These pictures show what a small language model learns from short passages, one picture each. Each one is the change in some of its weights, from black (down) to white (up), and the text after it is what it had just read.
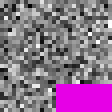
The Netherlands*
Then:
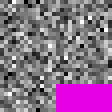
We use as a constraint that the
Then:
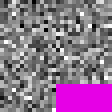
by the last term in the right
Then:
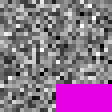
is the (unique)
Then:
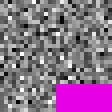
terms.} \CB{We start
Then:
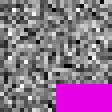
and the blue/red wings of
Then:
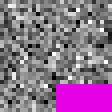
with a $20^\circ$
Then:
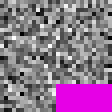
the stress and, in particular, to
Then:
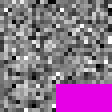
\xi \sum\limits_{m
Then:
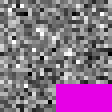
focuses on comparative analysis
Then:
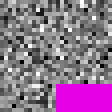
the various Higgs
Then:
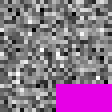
three- or more-body
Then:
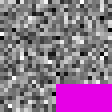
$N$ is the number of training
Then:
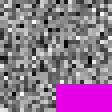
Furthermore, unless the
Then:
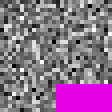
began rapid evolution in
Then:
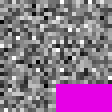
$\varphi_s\ne 0$. The
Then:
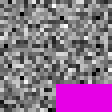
arrival times. In
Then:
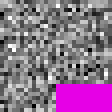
of the sample at the onset of
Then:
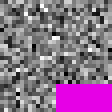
the summary metric, not to
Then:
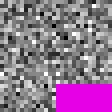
my child did not follow
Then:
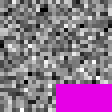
albedo of ice and
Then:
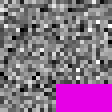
Xiangnan He}
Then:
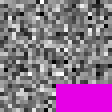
buckling is also observed above a
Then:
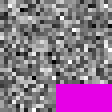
and Background Processes}
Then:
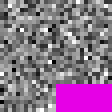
and $T$ denote the
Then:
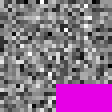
model for a chemical
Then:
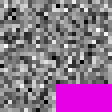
it is impossible to correct
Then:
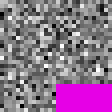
of Chen *et al.*,
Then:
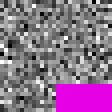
have finite mean transverse components. As
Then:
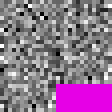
around the peak phase of the
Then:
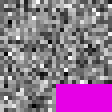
where User 1 can see what
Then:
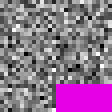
is the number of oscillators in
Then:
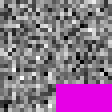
to quickly surpass the
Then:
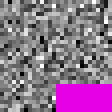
detail the argument developed in
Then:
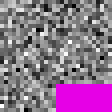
years presuming an
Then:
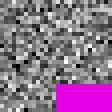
all vertices and edges present
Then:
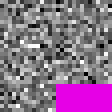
new wave structures. To this
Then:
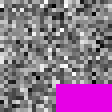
and in asymptotically free
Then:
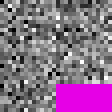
superconducting transition originating from the
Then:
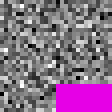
a magnitude smaller than
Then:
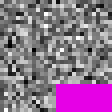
figures summarise the
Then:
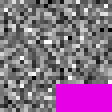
\int \frac{d^2
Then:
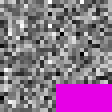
composition, and sources of
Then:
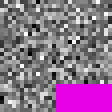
optimistic estimate of generalization
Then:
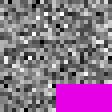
Kerker's theoretical prediction
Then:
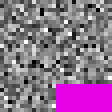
high $p_T$ due to the
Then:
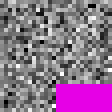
the MCM were tested in
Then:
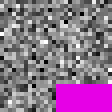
on which we report. The bias
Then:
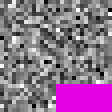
between the two rings, the
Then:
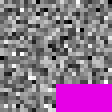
catalog thus contains
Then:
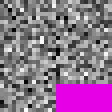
second phase of evolution, which is
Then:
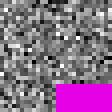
\partial \beta_{0}^j}
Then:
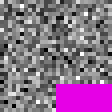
a K\"ahler surface
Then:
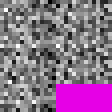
\bibinfo {author} {\bibfnamefont
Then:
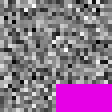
single-boson qubit,
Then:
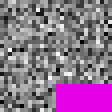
the result of the R-L
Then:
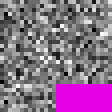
zero-shot TTS method using
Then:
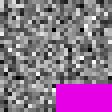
for radiation hardness, is
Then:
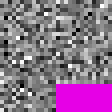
going through a dot and
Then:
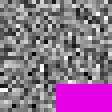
is stable for $\tau=0$.
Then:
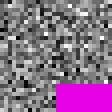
The total cost of electricity can
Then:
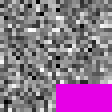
addresses for the first time to
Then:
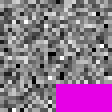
that reflected the NGC
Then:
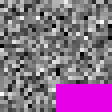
merger of a WD
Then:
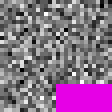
five dimensional equations to four
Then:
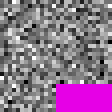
UPOs and USS in
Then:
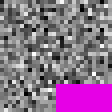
any solutions that may be found are
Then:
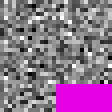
CTM is made by defining
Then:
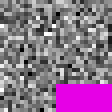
of frustration. This shows that
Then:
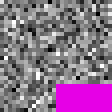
small damping regimes.
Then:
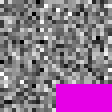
shown in the bottom
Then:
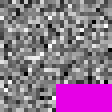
other hand, the residual
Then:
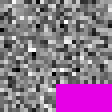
which contains photon A and photon
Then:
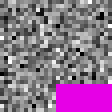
the periodicity of the structure, and
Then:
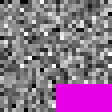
limit while keeping the energy scale
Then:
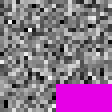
AC transport option were used
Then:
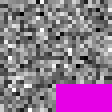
bright and dark mode with the
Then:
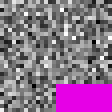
\end{equation} and a
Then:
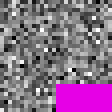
by PCR; handle A
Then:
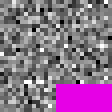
all decoding methods used over the
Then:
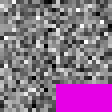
= \varepsilon/(3 e
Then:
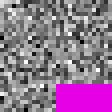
reliable transmission, whereas lower
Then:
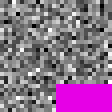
Analyze! \ack We
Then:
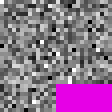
episodes. We have
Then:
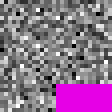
preferential conversion of
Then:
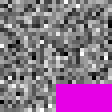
considering the interplay between
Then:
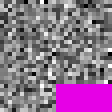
model dependent, ranging from
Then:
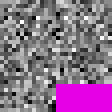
of the wave fronts: if there
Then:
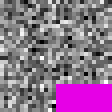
assume that it can also be applied
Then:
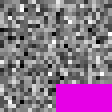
increasingly large set of data on the
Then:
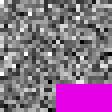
be applied. In every local
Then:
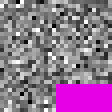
slip and twinning in
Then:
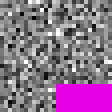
to its value at the degenerate
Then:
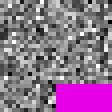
permeates all arguments that
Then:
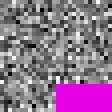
all the logistics are in
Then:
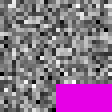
between vertices that share an
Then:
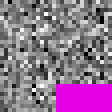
K-band than in the optical
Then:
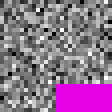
next approximation of the
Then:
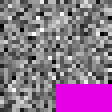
phase with local scale invariance,
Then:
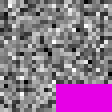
and previous works, respectively.}
